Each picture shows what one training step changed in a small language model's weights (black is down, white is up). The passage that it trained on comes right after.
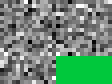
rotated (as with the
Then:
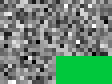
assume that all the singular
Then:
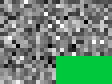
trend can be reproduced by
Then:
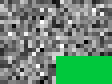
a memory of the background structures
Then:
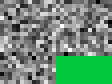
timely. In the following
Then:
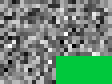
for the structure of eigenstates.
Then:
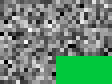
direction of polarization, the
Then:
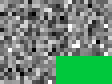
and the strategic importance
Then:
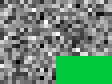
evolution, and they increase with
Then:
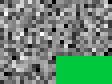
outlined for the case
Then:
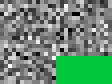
of negatively charged
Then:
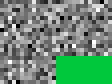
items. In practical
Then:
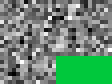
Savici, J.
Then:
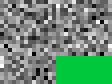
In line with earlier analysis
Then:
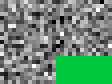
)=1$ and other
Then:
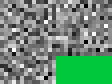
In addition, according to
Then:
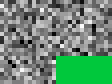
the probability of increase minus the
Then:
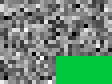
to reduce this problem, a
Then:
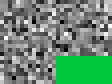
$C$. One can read
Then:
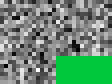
all latitudes.
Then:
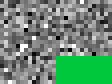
ion population is induced as the
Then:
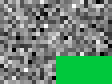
so-called constant distance
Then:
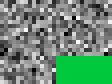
the resulting photons are collected on
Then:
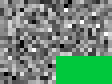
is close to the mass
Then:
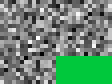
the continuum. It should be
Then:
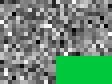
two broad components in addition to
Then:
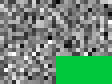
the Janse van
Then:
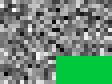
only four. To measure the
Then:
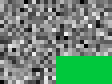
C \frac{\hbar
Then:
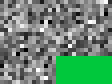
abundances used here is likely
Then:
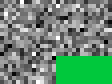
through an interpretable social process
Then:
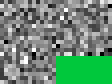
of the $8$ configurations
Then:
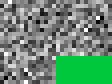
synthesized beat and
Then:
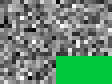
falls into physical values proposed
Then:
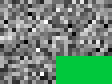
experiments, and the equally
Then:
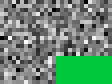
dyn} \simeq
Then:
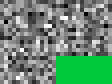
energy oxygen ions.
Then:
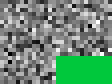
HPC but has little or
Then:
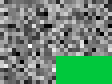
their rest frame. As discussed
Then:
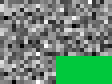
to summarize the binary regression
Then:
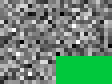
Development of light sources
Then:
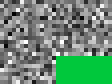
near-UV and visible range
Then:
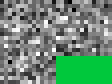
approach demonstrates the potential for
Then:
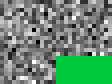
is either (i) weak
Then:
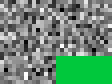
the tunneling conductance of the
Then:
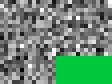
the quantitative relationships between the amplitudes
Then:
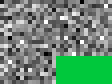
towards the same perfect precision of
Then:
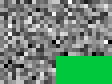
\eeq The traces can
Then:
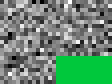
shallow depth of the potential
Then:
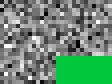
be optimized more than for smaller
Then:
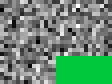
have a physical meaning only for
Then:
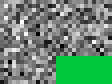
of requests as in
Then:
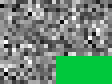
equation which, up to an
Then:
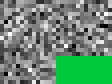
mass spectrum such that two almost
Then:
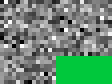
mostly sensitive only to the column
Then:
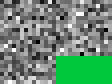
detailed theoretical analysis is needed for
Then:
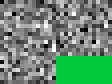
handle periodic boundary conditions,
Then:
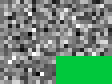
collisions at \s = 200
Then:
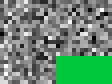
defined cocycle. It
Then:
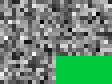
with flipped parameters.
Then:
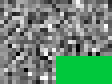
angle between the jet axis and
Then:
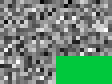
mass is small, of the
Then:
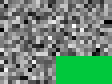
modifying code) or call
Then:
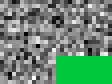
for the activation energy around
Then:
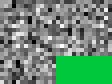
16,500 simulated galaxies in
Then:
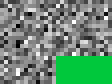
5 Figure 6 Figure 7
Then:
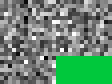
thing, we may understand
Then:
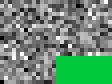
of Singapore to
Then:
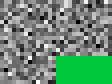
Netherlands Research School
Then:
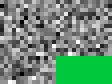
each subfield needed to
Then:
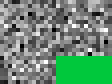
performance as memory is. The
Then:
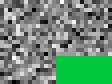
Thirteenth International
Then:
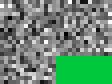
\tau^-$) of Higgs
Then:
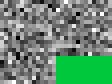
can be found in the theoretical
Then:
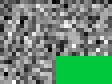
well as assume that both an
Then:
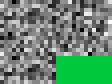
for the parameters of the
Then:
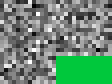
each other. This is a
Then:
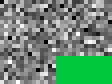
give substantially correct results in
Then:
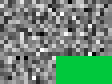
in the corresponding sum rule.
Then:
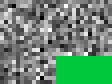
states is that the final
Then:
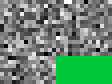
For comparison, we also give
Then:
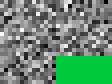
in order to stop the
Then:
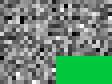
as grants,
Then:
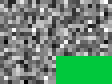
the island density compared to
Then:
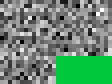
that the pulsar has entered
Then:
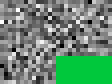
G140L spectrum, the
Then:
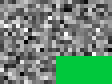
size $2N$ with
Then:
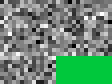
six dimensions in the 10d
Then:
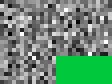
to \m{\hat
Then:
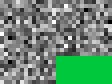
$A$ of space of
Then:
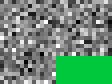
simulations using measured electric field parameters
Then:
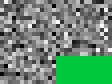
Fisica Nucleare
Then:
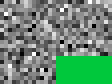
interesting topic, which can be
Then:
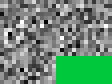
of probability $|\psi_{{\bf
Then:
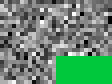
a cylinder geometry of the
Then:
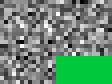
interaction between RNAP is
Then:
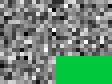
in the vicinity of
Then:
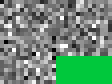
scale $k_*$, all
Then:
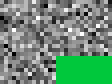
downward arrows correspond respectively
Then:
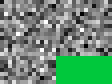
works, while a value
